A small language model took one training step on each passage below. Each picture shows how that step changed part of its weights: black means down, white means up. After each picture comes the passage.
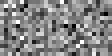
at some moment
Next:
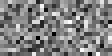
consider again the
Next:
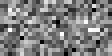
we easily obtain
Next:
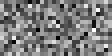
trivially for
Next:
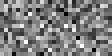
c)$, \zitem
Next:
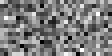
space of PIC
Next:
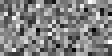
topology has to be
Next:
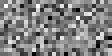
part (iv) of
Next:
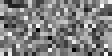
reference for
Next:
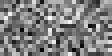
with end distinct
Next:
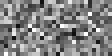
equivalent to the classical
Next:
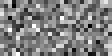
ones there is the
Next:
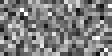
cue \`a
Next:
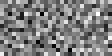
space. For each
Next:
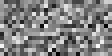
is invertible
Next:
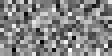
point iterations,
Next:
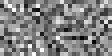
in $\Phi$ such
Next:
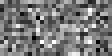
to Part 1,
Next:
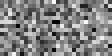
assume that $\alpha$
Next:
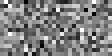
$\omega$ is
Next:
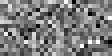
the subspace of all
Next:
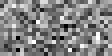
to those states
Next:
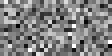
from now on). The
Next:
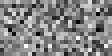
which is almost
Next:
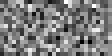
will allow us to
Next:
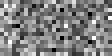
then it is of the
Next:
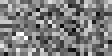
the inner product space
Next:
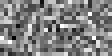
equivalent to the statement
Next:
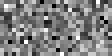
after that
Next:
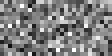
as the concept
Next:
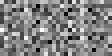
\omega - \theta
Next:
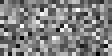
& \textrm{
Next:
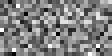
have studied
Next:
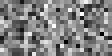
C\mathbb P}}
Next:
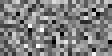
than the old,
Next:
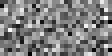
alredy in the
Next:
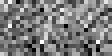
of positive integers
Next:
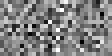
for any $t
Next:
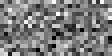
both sides by
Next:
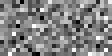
process taking values in
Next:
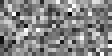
finite directed graph and
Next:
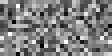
D'$. Suppose
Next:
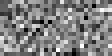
and Leibman
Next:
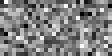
$P \in
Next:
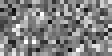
estimate from below
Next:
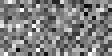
$$$$ \noindent
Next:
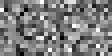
wave function
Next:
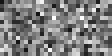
a star product as
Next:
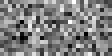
algebra ( with completely
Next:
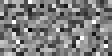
< \lambda_n
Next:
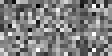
\cap I'$ and
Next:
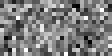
The general problem of
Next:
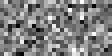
models based on
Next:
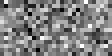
$ + \infty
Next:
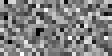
uniform bound second
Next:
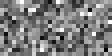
arising out of
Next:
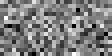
to translate each
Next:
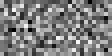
second projections.
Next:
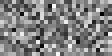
requires an
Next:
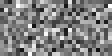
analyse the
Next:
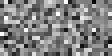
on $\ltr$
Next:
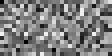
labeled as
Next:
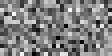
are the Gamma
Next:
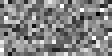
on the intersection
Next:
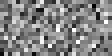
border a
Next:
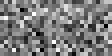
is also a connection
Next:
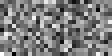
infinitely many
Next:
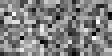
are basic
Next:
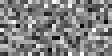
now look for the
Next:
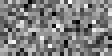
function. From
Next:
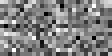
that the identity is
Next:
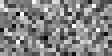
second difficulty
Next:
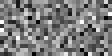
to use minpack and
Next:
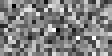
denoted by the
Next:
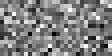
are, for $d
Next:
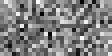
and Katz
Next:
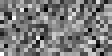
tending to
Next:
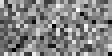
commutative element with
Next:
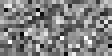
in the proof of
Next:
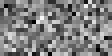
is related to the
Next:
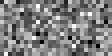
\] by Lemma 1
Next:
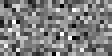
(no requirements
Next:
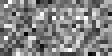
with such edges.
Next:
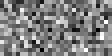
a canonically defined
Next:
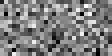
2$, and by
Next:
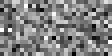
the `cost'
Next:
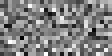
as (P) for
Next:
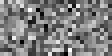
extended the
